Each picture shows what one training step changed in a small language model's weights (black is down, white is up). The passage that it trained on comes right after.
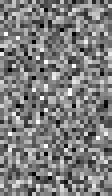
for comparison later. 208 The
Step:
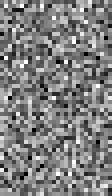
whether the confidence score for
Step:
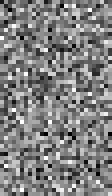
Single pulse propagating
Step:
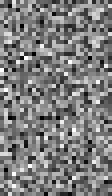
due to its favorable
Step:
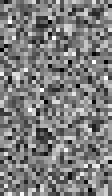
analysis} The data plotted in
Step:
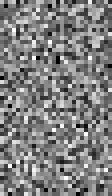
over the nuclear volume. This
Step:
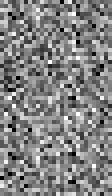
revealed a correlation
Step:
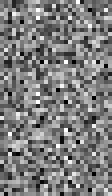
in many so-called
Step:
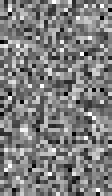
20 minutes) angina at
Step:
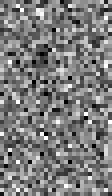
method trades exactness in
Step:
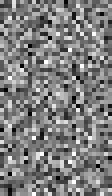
another excellent example of
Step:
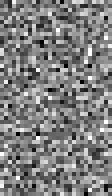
direct information on the magnetic field
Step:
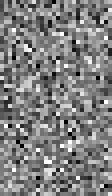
set J-1 dipping
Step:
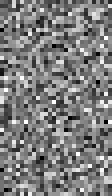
in the description of transport
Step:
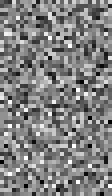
capable of perceiving and
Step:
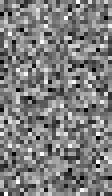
weights $R_{TB}$
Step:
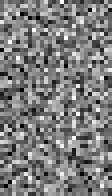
Herr, & F. R.
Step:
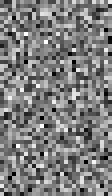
standard deviation. To calculate the
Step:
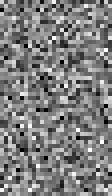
Jacobian matrix in order for the
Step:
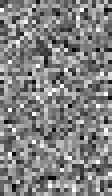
often require post-editing
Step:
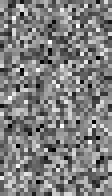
a blocking temperature of $15
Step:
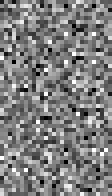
magnons by spin orbit
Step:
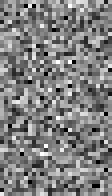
{U. A. Latif}
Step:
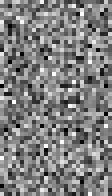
disadvantaged to increase
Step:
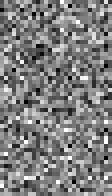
travel) the characteristics of
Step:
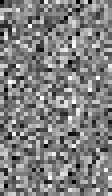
we have found that a customer
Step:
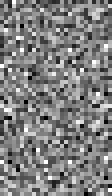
because the particle-hole
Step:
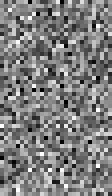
of an artificial leaf
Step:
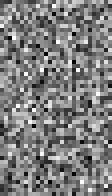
devices. In particular,
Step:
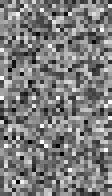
of this journal on request.
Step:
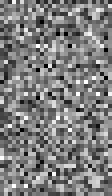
as well as for groups or
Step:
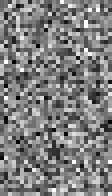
to the SM expectation; the
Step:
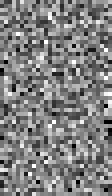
efficient in recent years. In
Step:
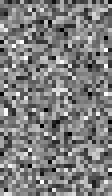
is strictly maximally
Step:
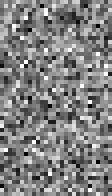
Raman Spectrosc.
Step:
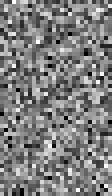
where $q$ is the total number of
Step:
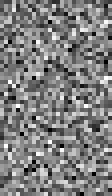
water molecule. On further
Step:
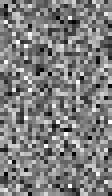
hospitalized in the general
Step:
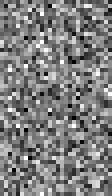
for OH-MiNP,
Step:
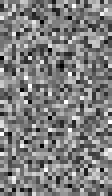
full thickness skin
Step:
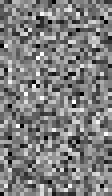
QCD calculations not only for
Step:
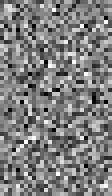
times, the microstructure
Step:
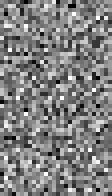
\mathbb{T}^n is
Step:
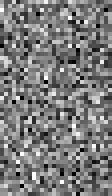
3\theta + \cosh
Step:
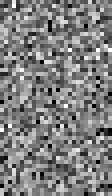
the order of a few minutes
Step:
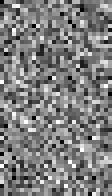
by changing the F-layer
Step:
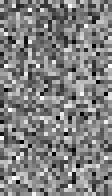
the IOHE, analogous
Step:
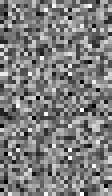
techniques should be broadly
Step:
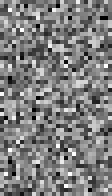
on the height of the shower
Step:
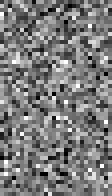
are also important for using GRBs
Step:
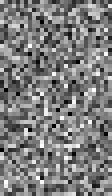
2002, shows a strong drop in
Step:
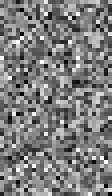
of adaptive approximations of
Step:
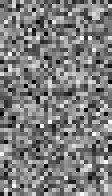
in fuel cells or as
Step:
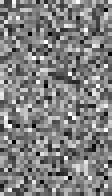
that might only be some meters
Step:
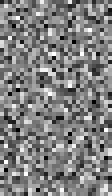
integrate purposeful
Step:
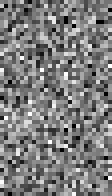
manifold is the pressure given by
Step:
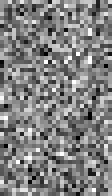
region. The cultivars
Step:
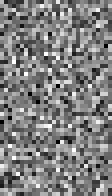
a small number of analytes or specific
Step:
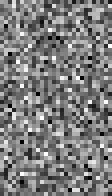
at cost, less accumulated
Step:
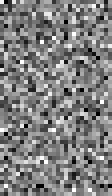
corresponding columns in table
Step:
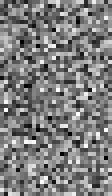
Phys.\ Rev.\ {\bf
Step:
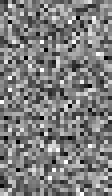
(counterexample $n
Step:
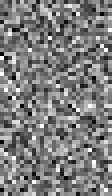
difference between compounds forming
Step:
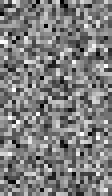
dyeing with dye
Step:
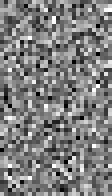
what comes next, an
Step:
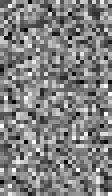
tooling or enhancements to
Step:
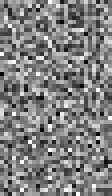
clock drift tolerance
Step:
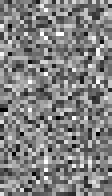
communication channel can be
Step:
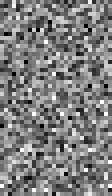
the steepness or grade of
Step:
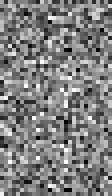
et al. 2022). Several
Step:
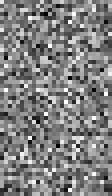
85% can be recovered
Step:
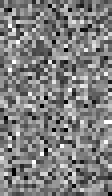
of the GF. Images
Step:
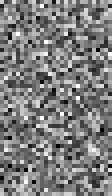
discussion reported in this paper.
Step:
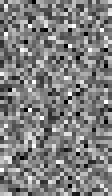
distortions, we have plotted
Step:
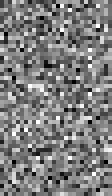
colorless needles which gradually
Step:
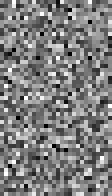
a structural study.
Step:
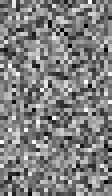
the asymptotic normalization
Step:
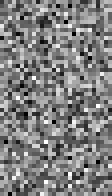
work. If our result holds
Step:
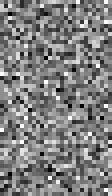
there is a range of rainfall
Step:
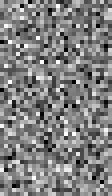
sequelae) included
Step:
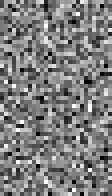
fact, the magnetic field component in
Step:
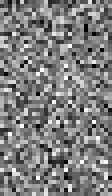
spans the range from $0$
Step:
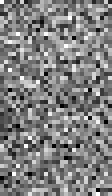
have shown evidence that auditory
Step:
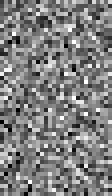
work, the data captured by
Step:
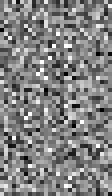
thank DESY/NIC for
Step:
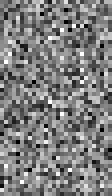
fungus to survive in
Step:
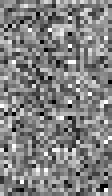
Holstein cutoff
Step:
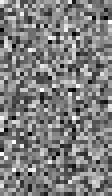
visions. This study underlines the
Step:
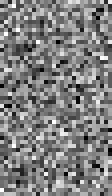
received when the model is
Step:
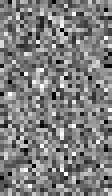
crucial for the supply of
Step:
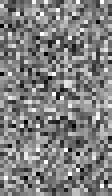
Within the DHF
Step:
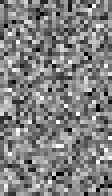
and therefore, the presented change
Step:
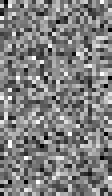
fundamental constants of
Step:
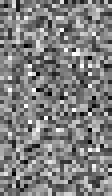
the antimicrobial activity
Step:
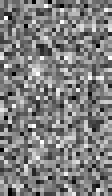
molecular analysis showed a high
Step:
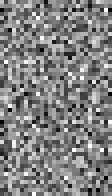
taken, uniformly
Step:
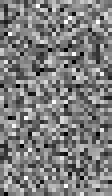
UN SDGs, and their
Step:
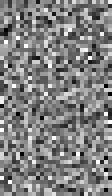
technical diagnostics,
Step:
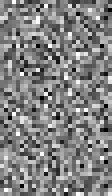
heterostructures: A
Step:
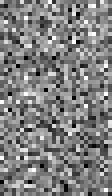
develop *general techniques for
